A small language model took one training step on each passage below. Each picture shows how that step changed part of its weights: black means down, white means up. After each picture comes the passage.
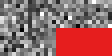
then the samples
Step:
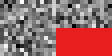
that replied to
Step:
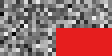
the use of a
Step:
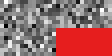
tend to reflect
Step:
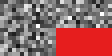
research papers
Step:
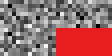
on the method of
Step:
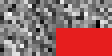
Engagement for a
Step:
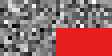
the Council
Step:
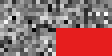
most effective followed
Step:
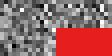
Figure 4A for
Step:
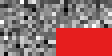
sentral dalam
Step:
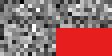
pela prática
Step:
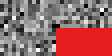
invazive de
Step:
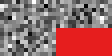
queste un
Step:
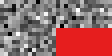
in support of
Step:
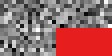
care were the major
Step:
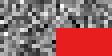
layer being
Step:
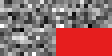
para interferencia
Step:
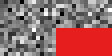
abertas nos
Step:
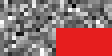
fatto che
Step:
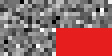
не были
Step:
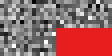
risk aversion
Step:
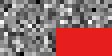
With an increase
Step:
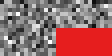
Durante a
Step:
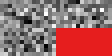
de tendencia
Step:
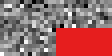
- Voice
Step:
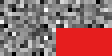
indices for the
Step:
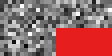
não apenas
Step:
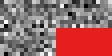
strategy is a
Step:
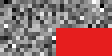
Figure 2:
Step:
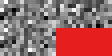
aiming to
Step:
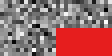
single legion of
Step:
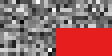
principios del
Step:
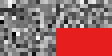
the education sector.
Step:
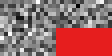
control nutrient
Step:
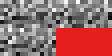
sistemas complexos
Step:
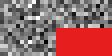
animal behaviour
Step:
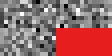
in agriculture,
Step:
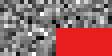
вывод за
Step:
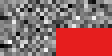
been identified on
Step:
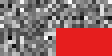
A shot from
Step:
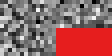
research is modern
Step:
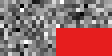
past data can
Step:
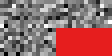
age (from
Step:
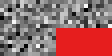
significant impact on the
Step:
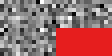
qiluvchi turli
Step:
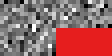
les centres de
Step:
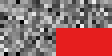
the optimized
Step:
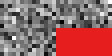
qilish jarayonida
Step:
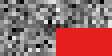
degree from
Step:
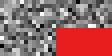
No significant associations
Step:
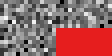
against a particular person
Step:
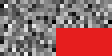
properties of the
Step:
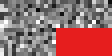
+ ND
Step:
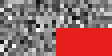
that make the problem
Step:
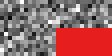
expressed by
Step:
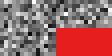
occur, which
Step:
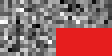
Bank Research
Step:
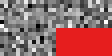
a lot to
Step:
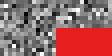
but some of them
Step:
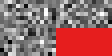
successful and effective
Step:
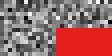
perception may
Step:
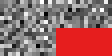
lectures from
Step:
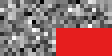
para seus
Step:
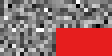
for the interaction
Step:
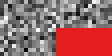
with the different time
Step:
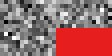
young and
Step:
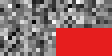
Schools Journal
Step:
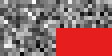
school, schools
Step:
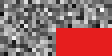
the potential for
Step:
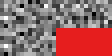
disease or
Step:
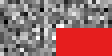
su matriz
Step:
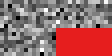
in the different
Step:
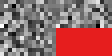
research design for
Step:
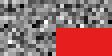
establish standard quality
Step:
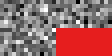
в основном на
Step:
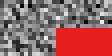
variants are in
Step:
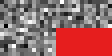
gained to
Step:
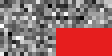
to fall on
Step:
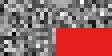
response and design
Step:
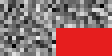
ommaviy axborot
